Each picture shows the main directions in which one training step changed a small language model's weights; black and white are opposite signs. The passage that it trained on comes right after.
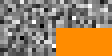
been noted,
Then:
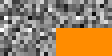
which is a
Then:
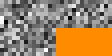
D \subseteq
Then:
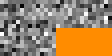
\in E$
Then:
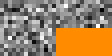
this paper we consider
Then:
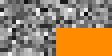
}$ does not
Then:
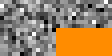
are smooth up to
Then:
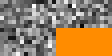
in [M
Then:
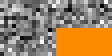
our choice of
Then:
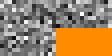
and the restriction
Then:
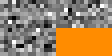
$A$ is
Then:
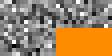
and for locally
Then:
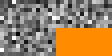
of Remark
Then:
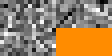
nothing in
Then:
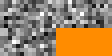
such $n$
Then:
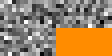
and efficient
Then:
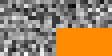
the first order:
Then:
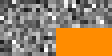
of $\nabla
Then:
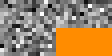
Then, in
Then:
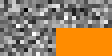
derive an
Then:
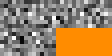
for almost
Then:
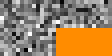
as before
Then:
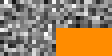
holds. The second
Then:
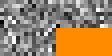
x \in
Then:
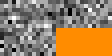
$c \in
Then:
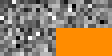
of $\Delta$.
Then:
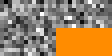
then $k$
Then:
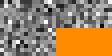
problem to a continuous
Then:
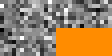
should think
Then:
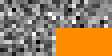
1 \bmod
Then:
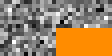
we put
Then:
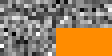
the point of
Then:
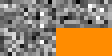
desired linear
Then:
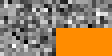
model and the
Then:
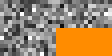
scheme will
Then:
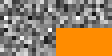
which is valid
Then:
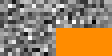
exists a unique
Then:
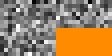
Signals and
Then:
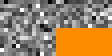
cases, the
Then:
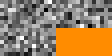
edge there is
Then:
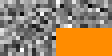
high wave
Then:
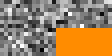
we can find
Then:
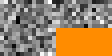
to treat
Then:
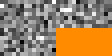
mean motion in
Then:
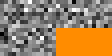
function whose
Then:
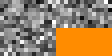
up with a
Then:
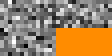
the conjecture of
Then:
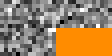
we can factorize
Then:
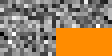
the integral
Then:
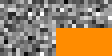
branch that
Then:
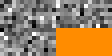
there are two
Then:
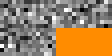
for elements of
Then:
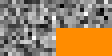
for the step
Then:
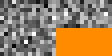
of Corollary
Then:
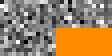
on $X$
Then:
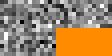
difference of the
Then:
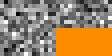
shall make
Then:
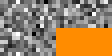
hand, some
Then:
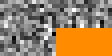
a positive integer
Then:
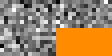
approximation model to
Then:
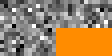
allows us
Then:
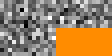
multiplicities of
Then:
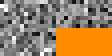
on any graph.
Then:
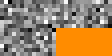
mass at
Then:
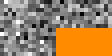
arises from
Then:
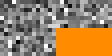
of mass and
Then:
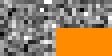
for the sake
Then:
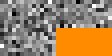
f$ in
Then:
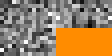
of the complex.
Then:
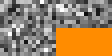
set on three
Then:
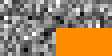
which are positive
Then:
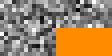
and rank-one
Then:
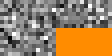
there is some
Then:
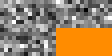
(that is
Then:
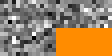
$h$ satisfies
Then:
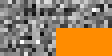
interested in
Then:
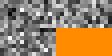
seen for
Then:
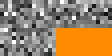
sides of
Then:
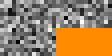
generated by the
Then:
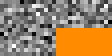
explicitly by
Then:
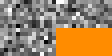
we would have
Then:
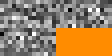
the projective
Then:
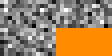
main obstruction
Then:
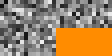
Here we
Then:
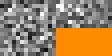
defined on a
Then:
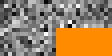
\newblock The
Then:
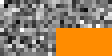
partitions in
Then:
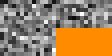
In the other
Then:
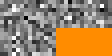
any $z
